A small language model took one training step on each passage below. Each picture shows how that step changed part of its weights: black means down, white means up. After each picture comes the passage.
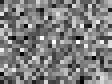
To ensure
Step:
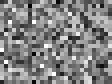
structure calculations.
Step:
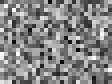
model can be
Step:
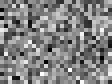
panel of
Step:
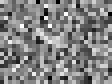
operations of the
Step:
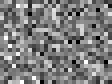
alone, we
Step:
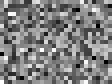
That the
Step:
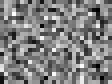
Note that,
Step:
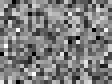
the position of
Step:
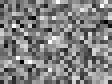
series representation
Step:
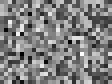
some distance as a
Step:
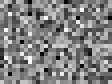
indicate that these
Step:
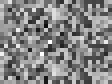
on the context
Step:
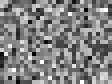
of electronic
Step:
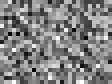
are given in
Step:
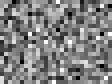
the vertically
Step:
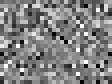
edge states,
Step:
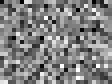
meetings were
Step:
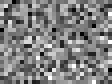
the present case),
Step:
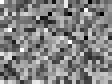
to the usual
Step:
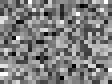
The frame
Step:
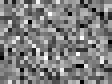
content of
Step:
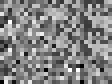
state. The effective
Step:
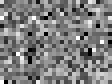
| nRP
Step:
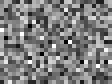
we increase the
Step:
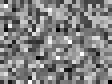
mode and the
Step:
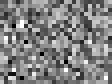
Using the linear
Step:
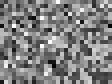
series in field
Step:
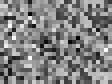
zero with the
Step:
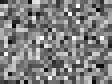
spin dynamics). The
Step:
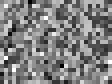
value of the
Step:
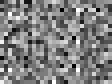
the liquid
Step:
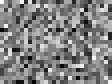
band for the long
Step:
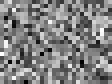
system is given by
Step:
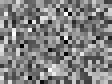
consists in
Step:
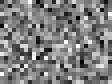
is chosen
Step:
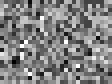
least one
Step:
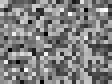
of $\beta
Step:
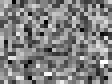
that form a
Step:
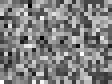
large without an
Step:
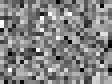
verified as in
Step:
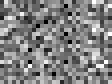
of superheat
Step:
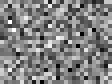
by simple
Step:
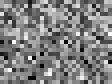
interface, and
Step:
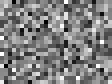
that the metric
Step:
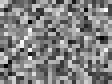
of the coupling
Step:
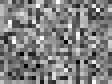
energy difference of
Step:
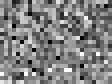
gain various
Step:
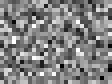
First note
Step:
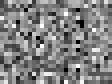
layers of
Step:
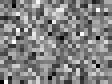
trace of the
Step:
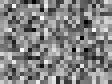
to fix
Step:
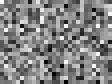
wish to
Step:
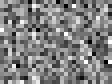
electrons, the
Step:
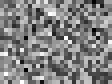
extended to study
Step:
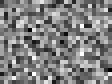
For a single
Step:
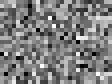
+ \Delta W
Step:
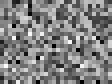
group. This
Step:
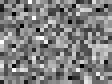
\nonumber \\
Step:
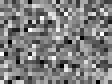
exactly the
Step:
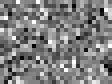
$ directs
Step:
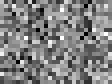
and minor
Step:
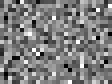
the loosely
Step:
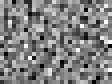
a large and a
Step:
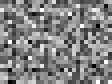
que a
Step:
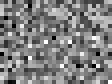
unique R
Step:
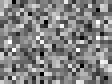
that will be defined
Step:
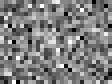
confined within a
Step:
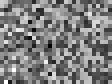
of interest
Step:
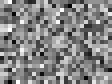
to take
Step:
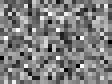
shifts as
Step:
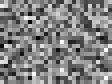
from the source
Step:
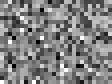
are indicated
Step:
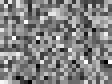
limit, it is
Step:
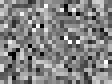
third term
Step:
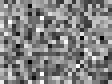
mean accuracy
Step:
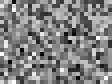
with the sample is
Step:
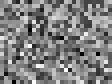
we give
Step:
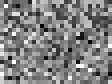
$\alpha$ for
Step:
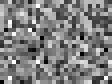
energy and momentum
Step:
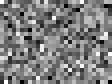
trend of
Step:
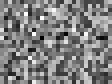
complex and the
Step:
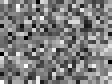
\item When
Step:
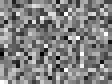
expect that
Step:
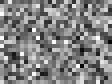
how much the
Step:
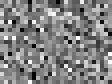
experimental data on
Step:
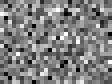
analyzing of
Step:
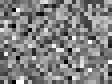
The UV
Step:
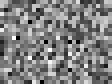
of this work.
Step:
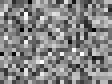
over time.
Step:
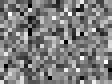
binaries are
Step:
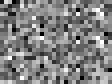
to host
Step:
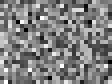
range of parameter
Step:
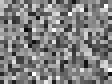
in a single
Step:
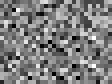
The TM
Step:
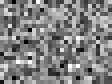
thank J.
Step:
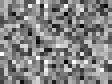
is equal to
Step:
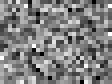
just proposed
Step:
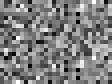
The laser
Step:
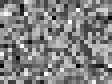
are ${\Gamma}$
